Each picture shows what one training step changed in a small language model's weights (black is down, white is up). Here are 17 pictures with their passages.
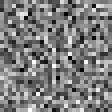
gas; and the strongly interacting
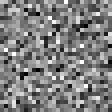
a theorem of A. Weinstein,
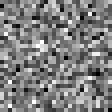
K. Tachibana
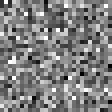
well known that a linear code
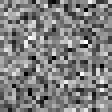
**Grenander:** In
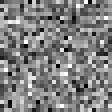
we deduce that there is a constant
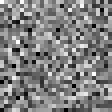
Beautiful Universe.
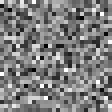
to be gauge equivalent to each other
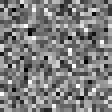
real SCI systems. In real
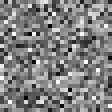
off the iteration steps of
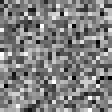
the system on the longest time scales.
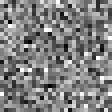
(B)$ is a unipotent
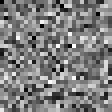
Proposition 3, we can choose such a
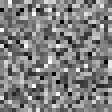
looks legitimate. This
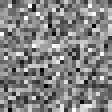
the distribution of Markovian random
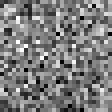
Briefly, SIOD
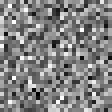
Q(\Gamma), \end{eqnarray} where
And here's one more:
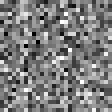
Note, at the tail end of the
